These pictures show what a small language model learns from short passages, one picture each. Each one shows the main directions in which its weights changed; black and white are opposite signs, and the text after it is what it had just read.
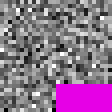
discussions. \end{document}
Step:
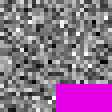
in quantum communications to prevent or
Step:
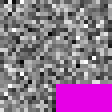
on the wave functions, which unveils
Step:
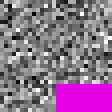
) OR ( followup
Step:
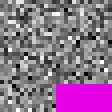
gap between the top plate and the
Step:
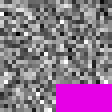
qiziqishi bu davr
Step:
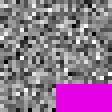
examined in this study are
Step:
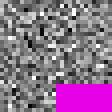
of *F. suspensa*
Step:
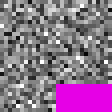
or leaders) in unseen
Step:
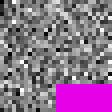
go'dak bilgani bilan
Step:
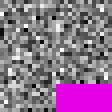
basic “building material”
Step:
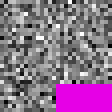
the upper half-plane
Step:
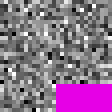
кількості вагітних
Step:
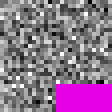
$\gamma$ based on a different
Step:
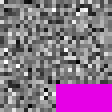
dose is an Figure 5: targeting
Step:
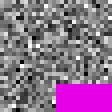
to rigorously solve
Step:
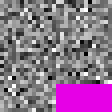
the project. In this context, a common
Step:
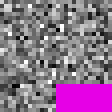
ўрганишда агар
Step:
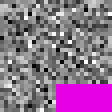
This interview is crucial for
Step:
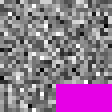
conscious experience at all, with
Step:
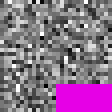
stakeholders being mostly
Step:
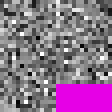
Negaki bu davrda
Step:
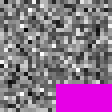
texts, and then feeds
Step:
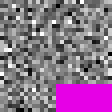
improved accuracy of the estimates in
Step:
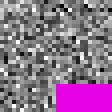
titration of 35 ml
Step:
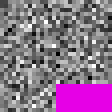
de départs de leurs
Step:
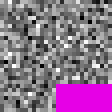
code en trois sections :
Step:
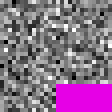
marocaines : une
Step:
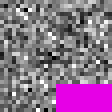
цю історію
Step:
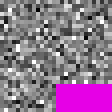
bu soha turli sabablar
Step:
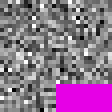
in the studied regions are also provided.
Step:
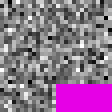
в летний период у
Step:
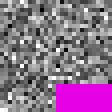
assertion presents the legal
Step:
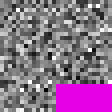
by adopting some of the proposed
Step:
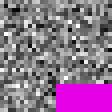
the α -phase: a)
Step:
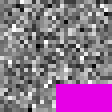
we analyze all such constraints on
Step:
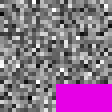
leksik jihatdan
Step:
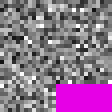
for their antimicrobial activity.
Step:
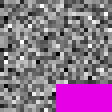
topic that certainly deserves
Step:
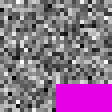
Consumer and Food Sciences,
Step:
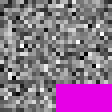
the second problem, in the following way:
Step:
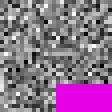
que se acerca más a la
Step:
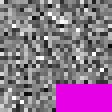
constraints on computational resources, we do
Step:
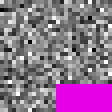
current issues of demographic development and
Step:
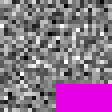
remotely from different places and
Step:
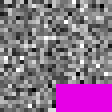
примет первых гостей
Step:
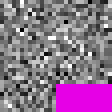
инкрементов; C_E –
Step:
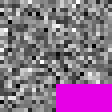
respectively. Descriptive data were
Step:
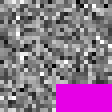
consumption drawn from the
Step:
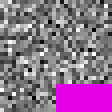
maktabgacha ta'lim
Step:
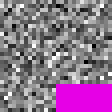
of intraabdominal
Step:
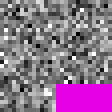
was parallel to the plasma
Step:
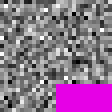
panoramic camera measurement
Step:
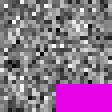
For a $\Lambda$CDM
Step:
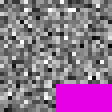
JED wishes to thank the
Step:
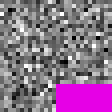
figure 1 below. Figure 1.
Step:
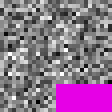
meio da *internet* e
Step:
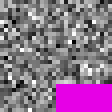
dramaturgi Q.
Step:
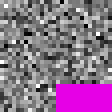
avaliação de campo com
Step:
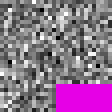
4 \rightarrow 3 \rightarrow R$ &
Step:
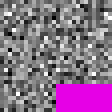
\caption{Schematic separation of
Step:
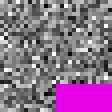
C-H out of plane
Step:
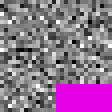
small capital. The government has
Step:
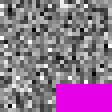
квартирах й
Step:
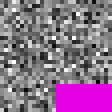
in interstitial concentration is due
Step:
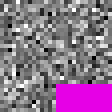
ninguém e nem
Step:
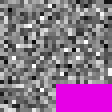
– ось гасло
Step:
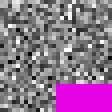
the cervical ultrasound
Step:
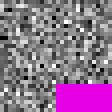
and rainfall catchment
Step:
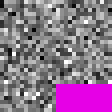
hayot faktlarini
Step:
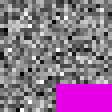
for this investigation. Descriptive
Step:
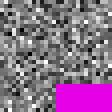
information and communication technologies,
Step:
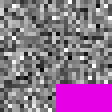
as a sample risk case. The decision
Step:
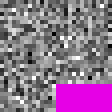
entre los estudiantes, identificando
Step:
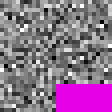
provide valuable decision support.
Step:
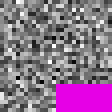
the experimental processes in the Middle
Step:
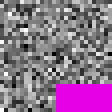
- Ministerio de
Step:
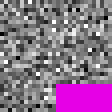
of media coverage was one of the
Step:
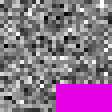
tovushlarni talaffuz
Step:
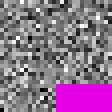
resolution as well as the LLD
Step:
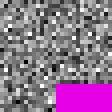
el significado de sus expresiones,
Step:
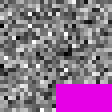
in information circulating in the
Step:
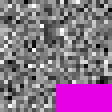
Akademiya. 3.
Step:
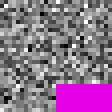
la reducción del turismo
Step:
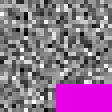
При температурах
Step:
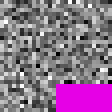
self-attention network in a
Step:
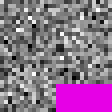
providing a shared 3D reference
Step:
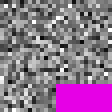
INVADE AI
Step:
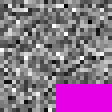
des paramètres Variable
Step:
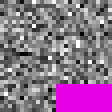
the existence of the nodal
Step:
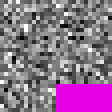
sterjenida kesuvchi
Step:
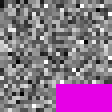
Однако, далеко не
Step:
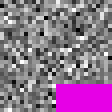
to help farmers identify leaf
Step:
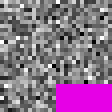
pattern recognition analysis that is applied
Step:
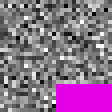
é consenso na medicina
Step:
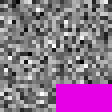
bosh sigirlarda
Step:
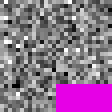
on, another grid search is
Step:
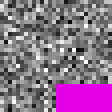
education concepts should be organized for
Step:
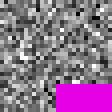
represent a powerful source of information to find
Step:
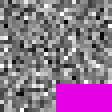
Ngraho Kabupaten
